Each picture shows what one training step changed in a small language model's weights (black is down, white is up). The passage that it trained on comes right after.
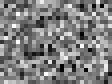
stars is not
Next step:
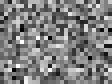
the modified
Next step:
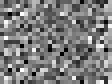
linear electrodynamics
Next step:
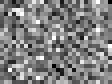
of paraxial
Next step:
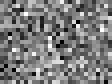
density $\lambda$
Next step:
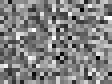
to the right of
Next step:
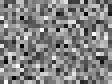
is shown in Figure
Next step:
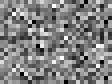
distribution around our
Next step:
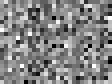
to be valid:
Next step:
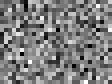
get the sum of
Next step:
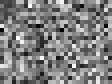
gravitational force and
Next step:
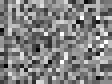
revealed that
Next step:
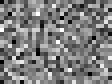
diffusion due to the
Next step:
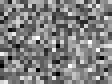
the two levels
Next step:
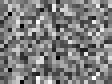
the inverse quantum
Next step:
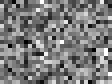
pairs across 46
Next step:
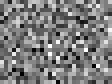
the momentum transfer
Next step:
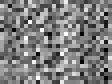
on generalized
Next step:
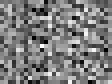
must satisfy a
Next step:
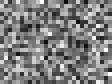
analysis of spread
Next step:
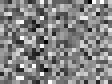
protons are
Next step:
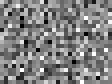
This captures how
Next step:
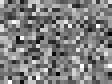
higher order PN
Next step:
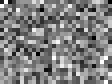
effects associated to scales
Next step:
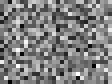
the case of exponential
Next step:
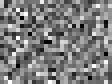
The red sideband
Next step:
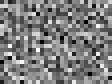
sign corresponds to the
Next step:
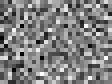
end, the number
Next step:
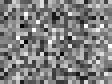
the interference of
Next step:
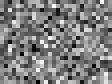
these waves required for
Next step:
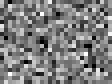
different Feynman
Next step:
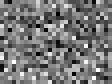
compact objects in a
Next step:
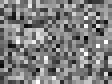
had an average
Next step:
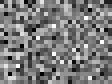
scene was
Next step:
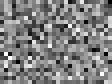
as we cannot
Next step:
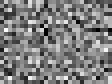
out by the
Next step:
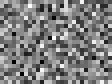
in PET using
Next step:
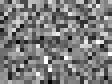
the transducer
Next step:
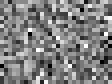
to the discussion in
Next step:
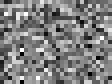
testing the
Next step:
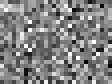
and others",
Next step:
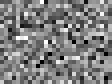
internal structure is
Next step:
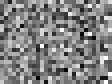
the algorithm used to
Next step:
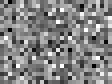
variance of
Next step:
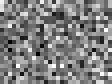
C)$ of a
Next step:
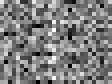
they are already
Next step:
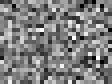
model is optimal and
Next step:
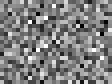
on minimal quantum
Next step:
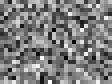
the ion scale current
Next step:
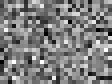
unit by a certain
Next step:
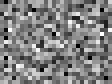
model exhibits a
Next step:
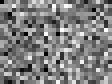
cosmological constant.
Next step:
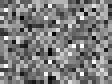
is not measured
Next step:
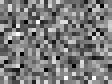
hence the above
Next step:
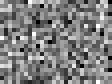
and 3D
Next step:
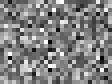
amplitude ratio and phase
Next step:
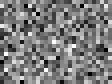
calculate the corresponding change
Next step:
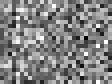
and temporal average
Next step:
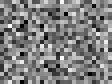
order to get the
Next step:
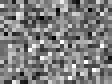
common believe
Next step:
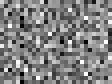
This is the result
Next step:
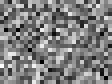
the MOD
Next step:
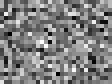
a stable flux across
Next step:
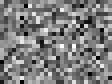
solving the
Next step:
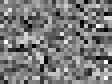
coherence limited by
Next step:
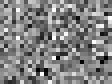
of predictions in
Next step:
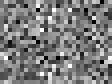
quadratic equations
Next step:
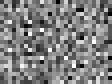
variable, and transition
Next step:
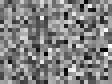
used to determine the
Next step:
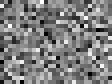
position by the
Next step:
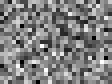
the dream
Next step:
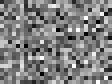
new quarks and
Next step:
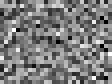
a Herbig
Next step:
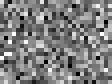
The gray are
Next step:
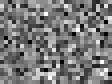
mass $M$
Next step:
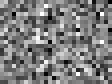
critical points}}
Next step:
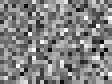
degrees of
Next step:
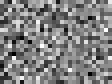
this, the
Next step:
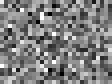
this CDW
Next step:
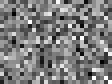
distributed in
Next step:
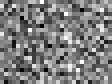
use. In
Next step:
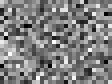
stack in a
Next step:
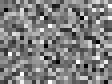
Annotation and
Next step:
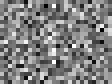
such weak measurements on
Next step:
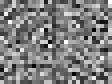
a full numerical simulation
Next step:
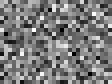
in the following
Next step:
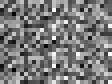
during the early
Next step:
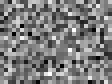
the model must
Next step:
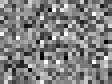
in classification,
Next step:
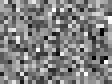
of hydrogen
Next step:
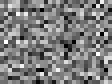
neutron almost
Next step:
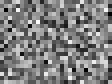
the trace is
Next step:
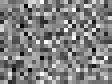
edge, which
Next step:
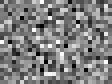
channel is determined by
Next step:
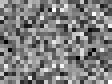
in low state)
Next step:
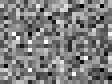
extract useful information
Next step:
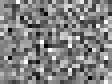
could use it to
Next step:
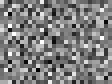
To calculate the magnitude
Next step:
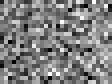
their proofs
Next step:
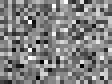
that depends on
